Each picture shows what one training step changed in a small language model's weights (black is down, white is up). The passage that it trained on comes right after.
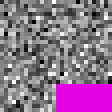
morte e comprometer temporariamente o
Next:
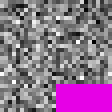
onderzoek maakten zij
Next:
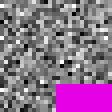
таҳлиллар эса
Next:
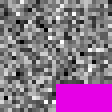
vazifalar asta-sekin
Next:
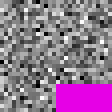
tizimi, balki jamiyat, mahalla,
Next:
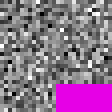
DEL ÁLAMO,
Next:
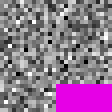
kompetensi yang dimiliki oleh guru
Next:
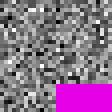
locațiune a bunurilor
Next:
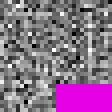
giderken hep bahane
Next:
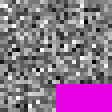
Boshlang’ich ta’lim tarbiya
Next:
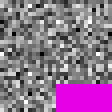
comunitat en reconeix el pes
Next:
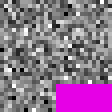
yo'llari haqida risola»,
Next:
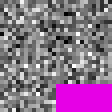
sırasıyla ve iki
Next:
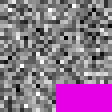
істотному прогресу у
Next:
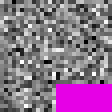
la enseñanza de las
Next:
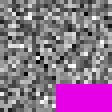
crime; martial law;
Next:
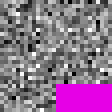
umumiy kalsiy hamda ishqoriy
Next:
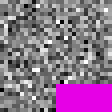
664]. По заключенному
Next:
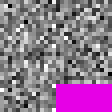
říct z očí do
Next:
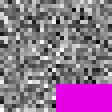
УЧЕНИЙ / THEORY OF
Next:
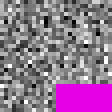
впливу змішаного
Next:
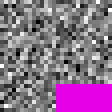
та бажання бачити в
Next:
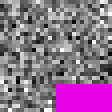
которых в анамнезе с
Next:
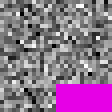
görüştür) mitosların
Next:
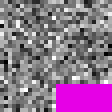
Цинь». Кроме того,
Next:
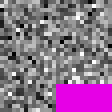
controle dos processos internos “De
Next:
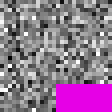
Obidjanov Dilshod
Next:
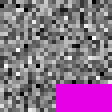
limon va olmaga qaraganda
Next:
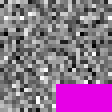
©Glukhov T.
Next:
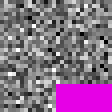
aplicações nas quais o som instrumental é
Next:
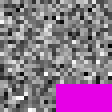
чиқиши турли хил бўлган
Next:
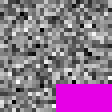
інформаційних технологій –
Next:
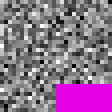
заимствований. Так,
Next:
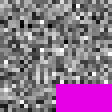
Bobur. Mubayyin.
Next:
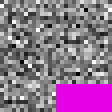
//Science and Education. – 2022.
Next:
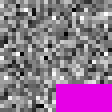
procese biologice din organism,
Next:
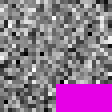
являются единая электронная
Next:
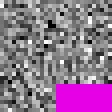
ditam condutas e
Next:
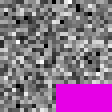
effectuant les courses,
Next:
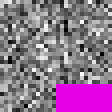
образа жизни в
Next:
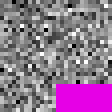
ham bajaraveradi. Albatta
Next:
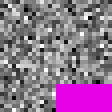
den Einstieg in ein
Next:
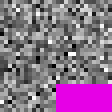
die ook ter wereld zijn.
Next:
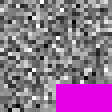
perso FINAL PERSONS
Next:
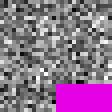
ўша навли кучли
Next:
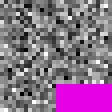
de las políticas públicas. De
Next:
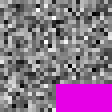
binafsha ranglar o‘zaro
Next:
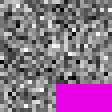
leereffecten met alle
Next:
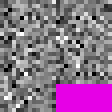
Хомяков В. М.,
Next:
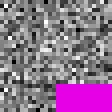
xususiyatiga egadir. Milliy va
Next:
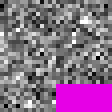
ҳажми, тиббий
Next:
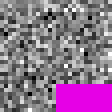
bahor faslida kollektor
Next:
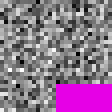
operational management levels,
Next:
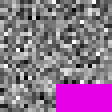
como rinorreia, miose,
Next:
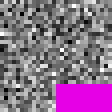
Panal de Comunidades Amigas
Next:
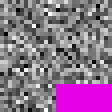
en la Tabla 4.
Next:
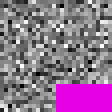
хизматни ташкил этишдаги
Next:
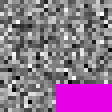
Respublikasi Oliy va o'rta maxsus
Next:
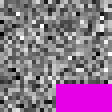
Volochko como “um
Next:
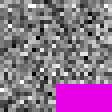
нереальным. Здесь и
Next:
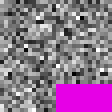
talablar qo'yiladi: 1.
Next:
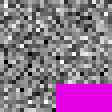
Кукушкина Т.
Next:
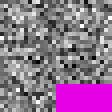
parler, le second est
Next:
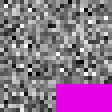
nazariyasi”, “Musiqqa
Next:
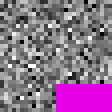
matrimonio celebrado de
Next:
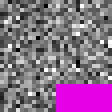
ekologik tarbiya shaxsning tabiatga ongli
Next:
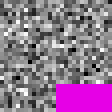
Мета роботи — визначити
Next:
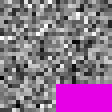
Froito diso, a organización
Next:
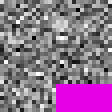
avut de ales „care ar
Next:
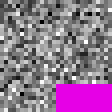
Pereira Cacau L,
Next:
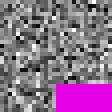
he has a cute butt Ich
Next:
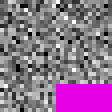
asociaciones de caficultores
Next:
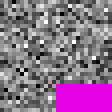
ahamiyatga ega. Birinchiida,
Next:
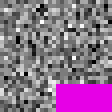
e Matemática (MPECIM
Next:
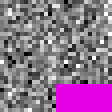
ULARNI TA’LIM
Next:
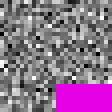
aromatic plants to promote
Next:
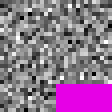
Аннотация. Проводятся
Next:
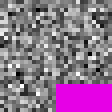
tüm hikâyeler,
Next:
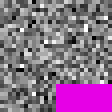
Республикасининг 2014 йил 14 майдаги
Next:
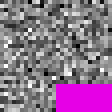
tels que des drones, des
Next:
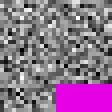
о банкротстве является
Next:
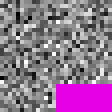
o'ziga xos. Hikoyada
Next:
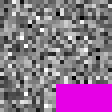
dikhususkan bagi pemuda
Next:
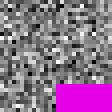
plataforma GIS que permita la
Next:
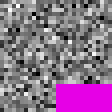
стабільної підтримки України
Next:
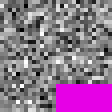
nexia, orlondo,
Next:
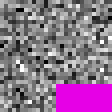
to'qimalarining o'sma
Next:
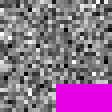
(п.3 ч.1 Закону
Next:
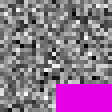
društva „dr
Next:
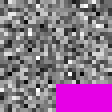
экономика Таджикистана,
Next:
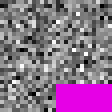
Ways of rational use of
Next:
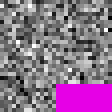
des Etschtales sehr oft
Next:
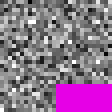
educação: ferramentas para a prática
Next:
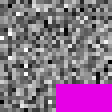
объектами сохраняется
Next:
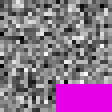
stored, and accessed
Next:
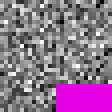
айтганда бошқарув
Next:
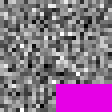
akurat. Transaksi
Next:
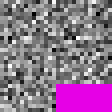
tüm şairler,
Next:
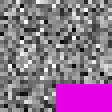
kan worden overgedragen.
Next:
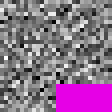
I. R., & Baratov,
